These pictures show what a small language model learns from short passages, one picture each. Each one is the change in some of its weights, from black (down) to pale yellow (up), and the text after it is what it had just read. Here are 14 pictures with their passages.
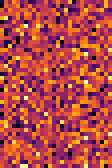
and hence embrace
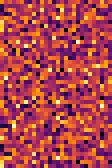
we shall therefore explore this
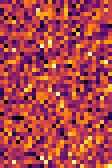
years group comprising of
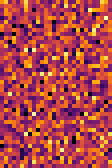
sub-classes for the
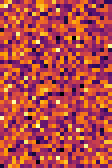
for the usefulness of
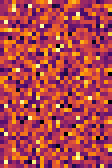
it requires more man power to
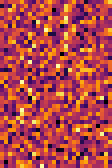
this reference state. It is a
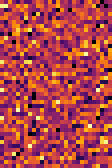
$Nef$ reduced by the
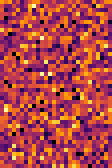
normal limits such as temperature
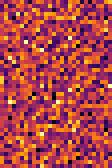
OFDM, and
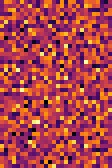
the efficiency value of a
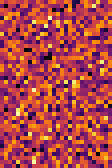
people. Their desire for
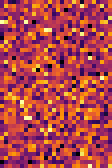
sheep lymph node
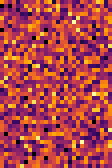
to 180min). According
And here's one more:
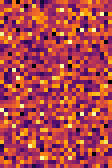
D$_2$ reaction at
